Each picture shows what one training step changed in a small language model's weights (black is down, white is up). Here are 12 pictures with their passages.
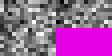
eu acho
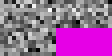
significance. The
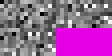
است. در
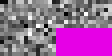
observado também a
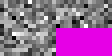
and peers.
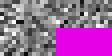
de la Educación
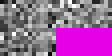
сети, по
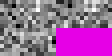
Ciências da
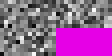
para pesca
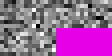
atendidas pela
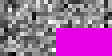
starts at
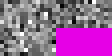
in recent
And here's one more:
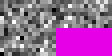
la nueva
